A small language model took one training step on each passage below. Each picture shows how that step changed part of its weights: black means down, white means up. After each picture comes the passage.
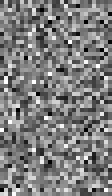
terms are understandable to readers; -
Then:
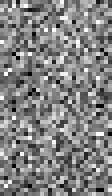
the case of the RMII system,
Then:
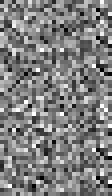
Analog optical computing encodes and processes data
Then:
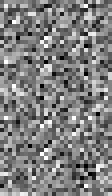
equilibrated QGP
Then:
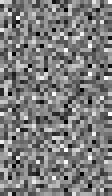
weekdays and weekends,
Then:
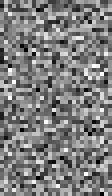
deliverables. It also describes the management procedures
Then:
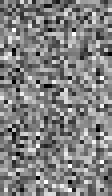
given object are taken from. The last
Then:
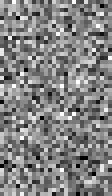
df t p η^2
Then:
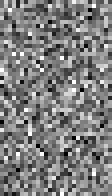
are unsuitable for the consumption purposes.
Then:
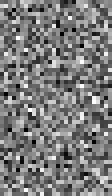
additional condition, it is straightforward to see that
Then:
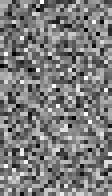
instance, just as in the time-independent
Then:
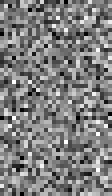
changes in the total economy, its
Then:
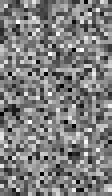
to the front of the kayak via
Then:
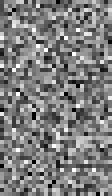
Let's offer one more proof of
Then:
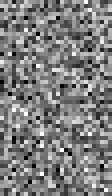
classrooms and observing how teachers integrate moral
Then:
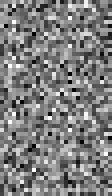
weight estimate are that they are simple,
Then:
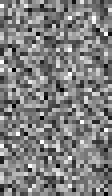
this work and the future lines of work.
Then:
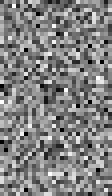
were cut from a 34 m wind
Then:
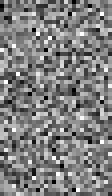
respectively. In Figure 6, the water distribution
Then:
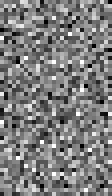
Now we would like to generalize the
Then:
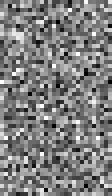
patterns in dS galaxies, which morphology
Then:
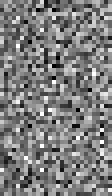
evaluate all these diagrams. Instead, we
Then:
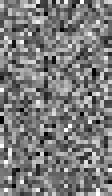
and plants: Worm castings
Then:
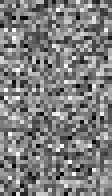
necessary and there are no further checks
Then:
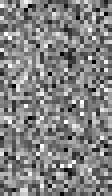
save adder Karatsuba
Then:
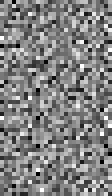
hardware and software agnostic C7
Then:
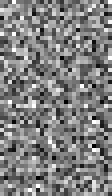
C2 seems to travel inwards with
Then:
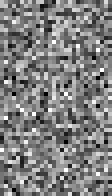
value to zero, or by some averaging
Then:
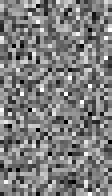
and the zoonotic importance of the
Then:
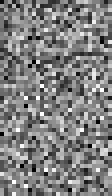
Based on these findings, the OSF
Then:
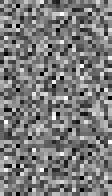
either. ⁴⁴ This study surveyed
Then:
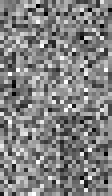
and VLBI (and the VLA
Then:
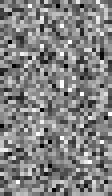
*Loyola University Chicago
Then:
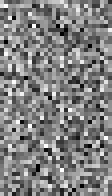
f(v) \text{ is
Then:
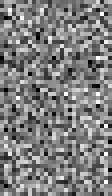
C. C., & Corbon,
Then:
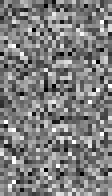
as follows: In Section 2 we describe the
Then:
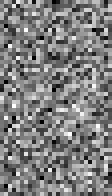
Some studies investigated either the adaptation to visual
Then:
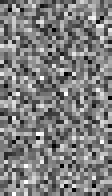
part of complex study within project “Research
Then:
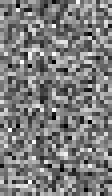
used by [14] was adopted to assess
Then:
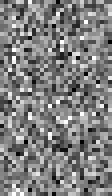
4: SI RSI Compound
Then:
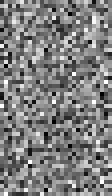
Experiment in this geometries have been
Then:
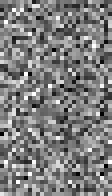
modeling (Appendix B). -
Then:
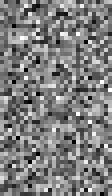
for small and medium-sized businesses,
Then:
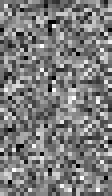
process. The unique feature of thermotropic
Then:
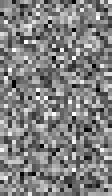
two sets of open blocks reconstructs the original
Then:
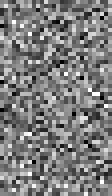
Views One way to suppress
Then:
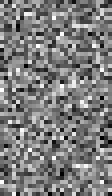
eight countries* (% of origin
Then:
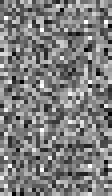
given in terms of the singular values of
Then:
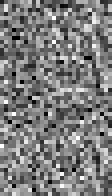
In particular, the generalized stacking fault
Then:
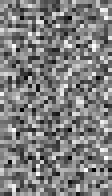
in the challenge summary paper. Additionally, the
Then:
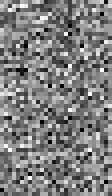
Kohat University of Science and Technology,
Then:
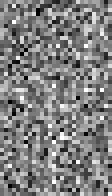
suspended by a long-lasting
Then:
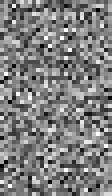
whole yeast or autolysates
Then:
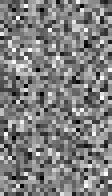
into diverse textual prompts;
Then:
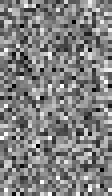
the ceria and the remaining phosphonic acid
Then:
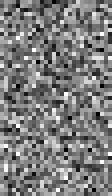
used to start a fire. In about
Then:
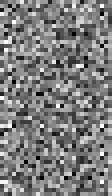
radiation pattern - 1.4 mm
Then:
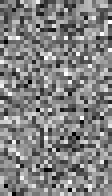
butter is a fat obtained from the
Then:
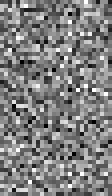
the coupling with energy, in the
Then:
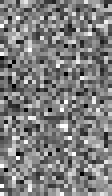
be "useful for decision making so that
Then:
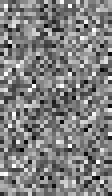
Compounds to Polymers.
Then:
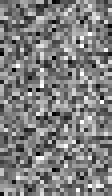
collaborative use of images and annotation of
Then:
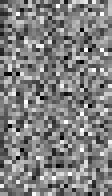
*J. Fujian Academy of
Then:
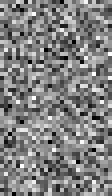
Effect of temperature on tannase production
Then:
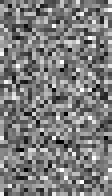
supported it, its growing criticism of
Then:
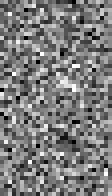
(7.4%) which were comparable to
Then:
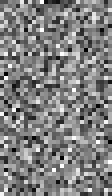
include non-protein compounds like
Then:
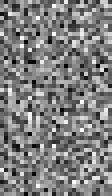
with Alizarin Red S
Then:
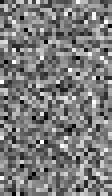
At high doses of fertilizer, all
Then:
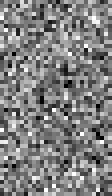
technologies are commercially available today for the
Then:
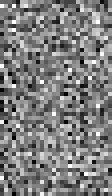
an independent parameter. A more detailed description of
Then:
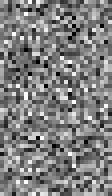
sample (n=38) had the following
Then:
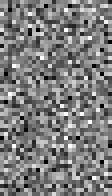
centres shown as blue dots.
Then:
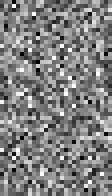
determines the cut-off for the mode
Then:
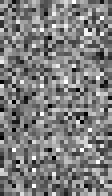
by assigning empirical weights to each model based
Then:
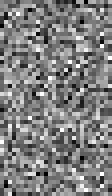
and experiment (0.2).
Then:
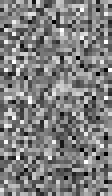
ARTICLE INFO
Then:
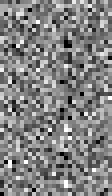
*Dracaena* is one
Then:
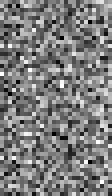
source for academic research in quantitative science studies.
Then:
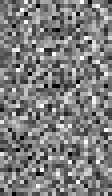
predictions of the displacements and the stresses
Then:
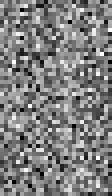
that the question of comparability and reliability is
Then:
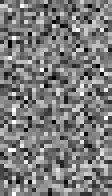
interconnected issues. Women have fundamental
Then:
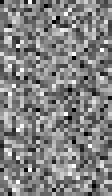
**INDO AMERICAN
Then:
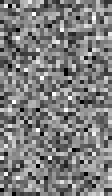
law on a road which is presented with a
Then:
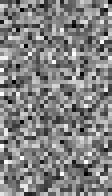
of other rare antigen have been
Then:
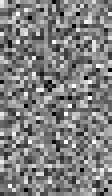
a feature importance step was performed to evaluate how
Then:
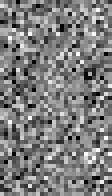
of Surgery, S. L.
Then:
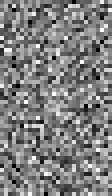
hysteresis with parameters relevant to the
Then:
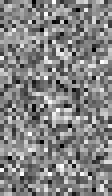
Section \ref{App_dist},
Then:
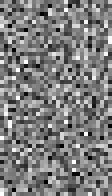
a unit of Å. | Space
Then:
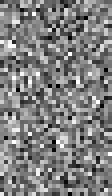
how prompt conditions are grouped before the
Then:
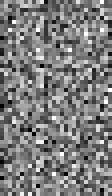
different phases: one phase with charge and spin
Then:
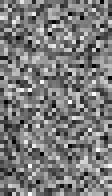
pair production in an electric field. They considered
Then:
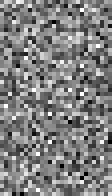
quadratic in creation and annihilation operators
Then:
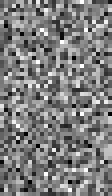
It was shown that the transformation implies a mapping
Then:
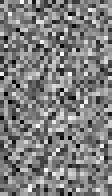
setup with a dependence on $u$. In
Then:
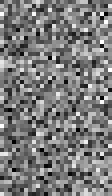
sensing systems, including automotive
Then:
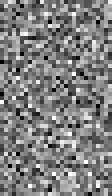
the largest deviation of $6\%$ for
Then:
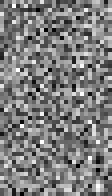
larger because the selection of the values of
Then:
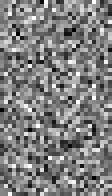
mode of behavior of the constituent elements
